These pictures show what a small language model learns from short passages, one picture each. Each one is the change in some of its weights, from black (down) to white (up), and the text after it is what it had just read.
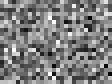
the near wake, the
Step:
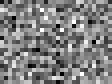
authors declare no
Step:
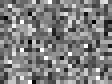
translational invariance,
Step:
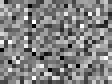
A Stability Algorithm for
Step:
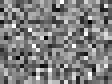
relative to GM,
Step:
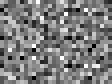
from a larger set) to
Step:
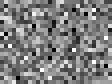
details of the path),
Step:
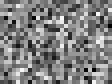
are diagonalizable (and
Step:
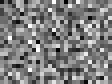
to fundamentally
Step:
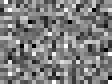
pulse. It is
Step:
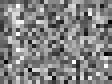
dimensionless combination of problem
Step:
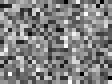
simulation of natural
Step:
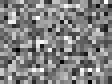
pioneering works of
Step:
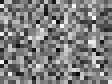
both are capable of being
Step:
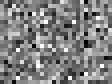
The block structure also provides
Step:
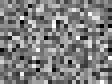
effort to establish
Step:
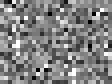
entanglement entropy.
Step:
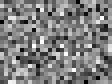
Geant 4 (gray
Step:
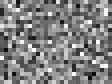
Paul Finsler
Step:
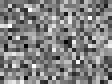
reasoning is $\Delta
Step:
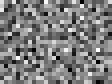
"sweet spot"
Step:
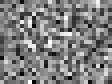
is a gradual process and
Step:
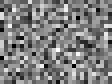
it has started. We
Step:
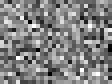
the level of manifestation
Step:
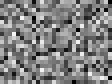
Azcona J and
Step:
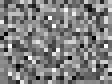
of the two fairly
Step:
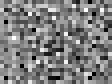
University of Michigan,
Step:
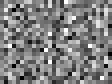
: Considering the
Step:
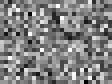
The study employed
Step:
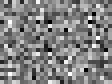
digital technologies.
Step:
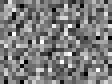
IJIM, O.
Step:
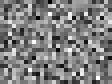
individual karma,
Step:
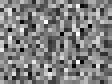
measurement of electron density was
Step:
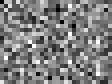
I will argue that
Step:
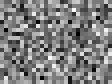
friend, Table
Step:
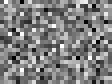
and placed in a
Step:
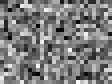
take the generic form
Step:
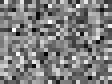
and an areal detector which
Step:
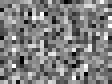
power consumption, W
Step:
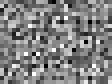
4 °C. To obtain
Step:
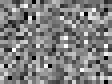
respectively. For radio map
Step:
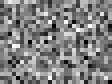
same object alongside
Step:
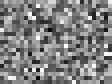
syndrome respectively.
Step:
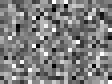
particular, it is hard to
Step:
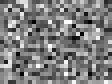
identifications are reported.
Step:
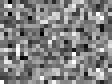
field $\Phi$ and
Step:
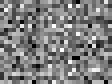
\node (scale)
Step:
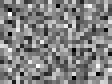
math procedures it
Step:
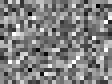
a nonzero expectation
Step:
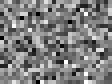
with pseudonormal
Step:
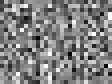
we shall assume that the
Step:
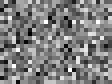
of population growth,
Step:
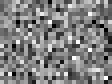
a few regions of star
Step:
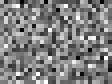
}% \left\langle
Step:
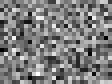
for regular students only,
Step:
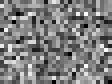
client does not use a
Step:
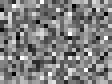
air is transferred
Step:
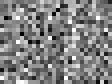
then proportional to:
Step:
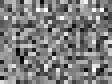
in the findings, some
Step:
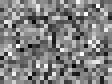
Q-commerce has the
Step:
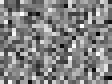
Frequency Division
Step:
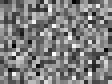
A, Konig F,
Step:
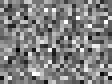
at elevated temperatures of
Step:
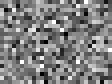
and other microbes
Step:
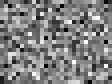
compared to space satellite
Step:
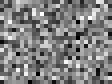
variation of flux at a
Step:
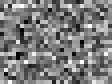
this aim, we define
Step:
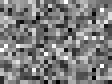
seen in Fig.~3
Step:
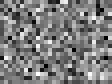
are based on the responses
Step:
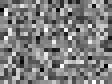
histogram, the size
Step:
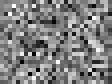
where Q_n – sum
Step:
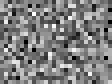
x) \propto t
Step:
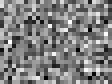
media; b)
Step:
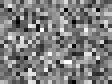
measures aimed at the
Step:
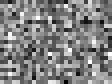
medications. This
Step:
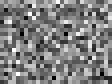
instance, vdW
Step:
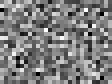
be more appropriate.
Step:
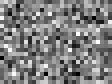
cluster members may
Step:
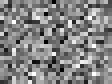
increasing advantage as
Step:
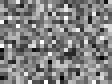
sectors. There are
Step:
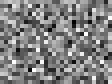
materials appropriate for
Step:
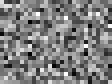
of double taxation
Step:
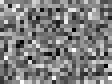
to receive the output
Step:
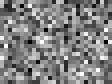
expected heat demand**
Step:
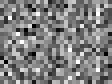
Take 2 ml of
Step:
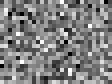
$\sim$15 million
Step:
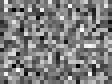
Some evidence, we
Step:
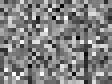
of calculation when changing
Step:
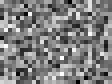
useful in early
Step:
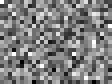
and Asia where about
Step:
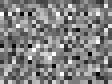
\subsection{The DW
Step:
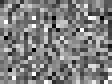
for revisiting the
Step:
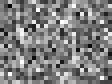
importance of the cross section
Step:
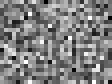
streams coming in
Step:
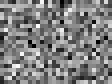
the biological examination to those
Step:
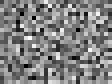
The strength and
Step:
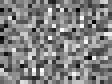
base de datos:
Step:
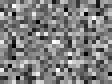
a correction based on the
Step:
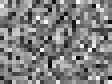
light-matter interaction and
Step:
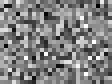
connection between a series of
